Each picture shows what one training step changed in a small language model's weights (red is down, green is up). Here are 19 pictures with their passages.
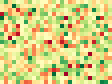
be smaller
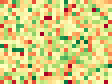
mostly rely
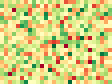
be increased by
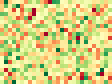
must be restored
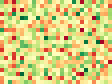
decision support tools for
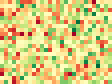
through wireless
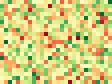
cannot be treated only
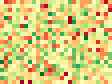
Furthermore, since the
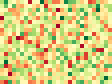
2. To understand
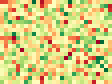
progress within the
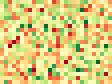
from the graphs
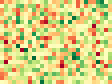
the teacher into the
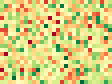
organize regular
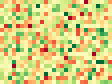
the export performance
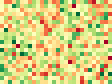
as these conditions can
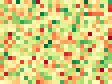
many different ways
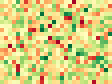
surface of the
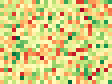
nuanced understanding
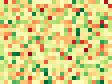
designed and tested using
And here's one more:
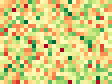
errors compared to
